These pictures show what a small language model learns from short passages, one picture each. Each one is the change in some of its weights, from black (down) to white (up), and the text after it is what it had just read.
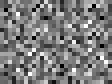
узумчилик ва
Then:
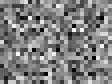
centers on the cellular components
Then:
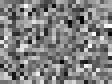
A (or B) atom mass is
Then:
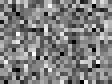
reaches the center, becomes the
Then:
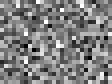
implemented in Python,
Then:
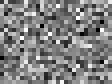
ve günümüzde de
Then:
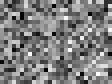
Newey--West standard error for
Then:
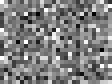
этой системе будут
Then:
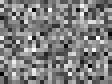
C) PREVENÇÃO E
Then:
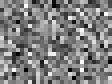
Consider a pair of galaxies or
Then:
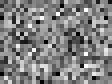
of resonance behavior under different thermal conditions.
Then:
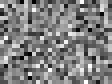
Institute of Applied Mechanics,
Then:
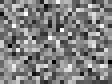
fathir: 28) Yang
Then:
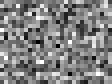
the model Hamiltonian. It is expected that
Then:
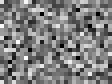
an observational campaign in 2009
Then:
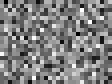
cache lines. Although
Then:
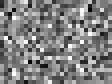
se preocupar? A
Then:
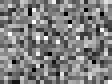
telah mendukung saya
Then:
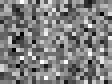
study, the input vector corresponds to the
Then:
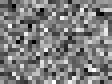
the $\eta-\eta'$ mixing
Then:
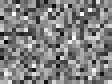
on mortality. It thus
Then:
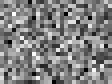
dasar. Sekolah
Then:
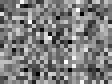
system plus reservoirs
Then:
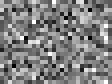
215) pondera que
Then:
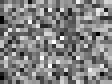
this is carefully spelled
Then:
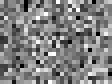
is an identity matrix. The dimension
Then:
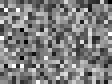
О. Боровик,
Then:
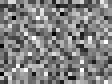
on a liquid surface. In
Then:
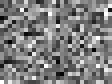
auf den Beobachtungen des
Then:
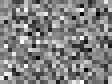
Getty Museum,
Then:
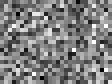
the optimal regime for finding lower energy
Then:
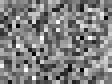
which is unacceptable. Thus
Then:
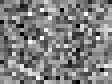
mayor entendimiento respecto al
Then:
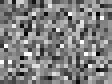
been taken into account. For typical optical
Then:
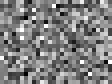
on the evaluator's comments and
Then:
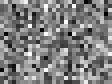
(GI) approach, which has
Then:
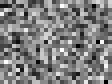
to the present ones, we show that
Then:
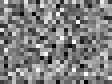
when $p_T^{\rm
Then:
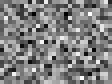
a size of $\sim$
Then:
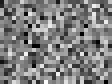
économique est tirée par
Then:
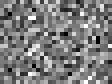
неисламских (в
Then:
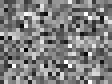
Internet**. Traducción
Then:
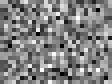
horária e a exigência
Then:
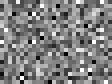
teleportation using a macroscopic
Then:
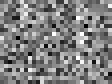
de células de
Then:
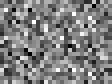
interpela, documenta y
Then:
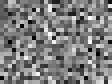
ерда инновацион
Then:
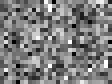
сдвига фазы
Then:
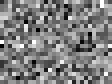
they usually stay for a short
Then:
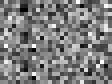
mamlakatlar va jamiyatlar uchun
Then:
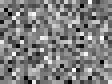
anisotropic thermoremanent
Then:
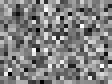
in previous sections, the primary signal
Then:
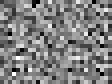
coordonner les acteurs
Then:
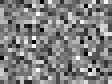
muhacir ve ensar
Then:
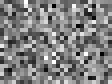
seen in (f).}
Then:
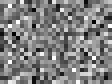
Changes in music reflect
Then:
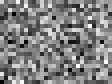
analytic continuation of the function
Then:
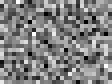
accessible at $z_h$
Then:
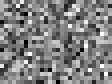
which assigns spatial compression and temporal
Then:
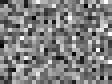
Zarówno więc
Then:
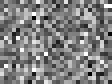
rivojlantirish; - o'z
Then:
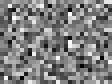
dapat berupa pengawasan
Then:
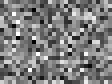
muammolar va ularga
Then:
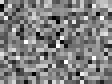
are smaller by about the same factor of
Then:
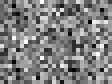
of the AWG and also
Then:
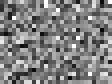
they give support to two different
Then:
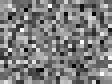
There exists a difference between decelerating
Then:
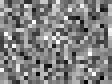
Unexpectedly, all
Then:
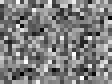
segments can be made more efficient by
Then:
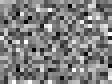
investitsiyalar o'sib
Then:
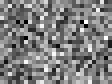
CCs cannot be satisfied,
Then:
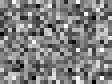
during the months of
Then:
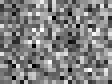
2+1D quantum phase transition in
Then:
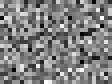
Infections. 2019.
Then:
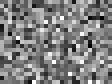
ta' dan it-tip
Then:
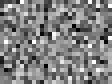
religioasă, precum
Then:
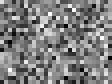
only for finite active angular noise
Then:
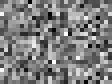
Ciencias Sociales, como la
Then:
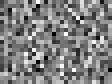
\frac{N \cdot
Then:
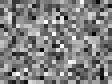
tier. For per-task
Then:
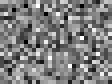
geshtalt tadqiqotlari
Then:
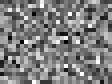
to underabundant ($\Omega
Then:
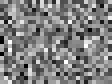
populated by He-rich
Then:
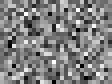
a polarimeter named
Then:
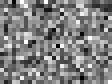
los gestos. In J.
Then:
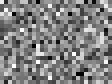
capacitance effect and NDR
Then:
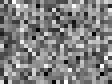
**En moyenne combien
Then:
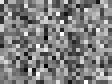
current flow in the boundary layer of the
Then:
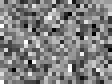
crossover distance. As a
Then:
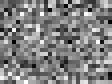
ma'naviy va jismoniy
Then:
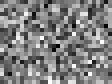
resolution and charge discrimination.
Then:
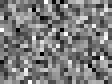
Бундан келиб
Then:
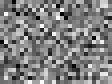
are two buttons:
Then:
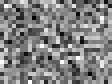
model, we still allow the continuum parameters
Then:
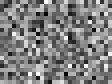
\uparrow \downarrow$), the nodes in
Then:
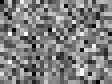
poder (que não deve ser
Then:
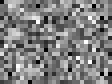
sistema envase cierre y
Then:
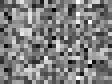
durante los festejos de la
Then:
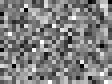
a narrow region below 457
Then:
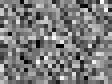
Никакой новой
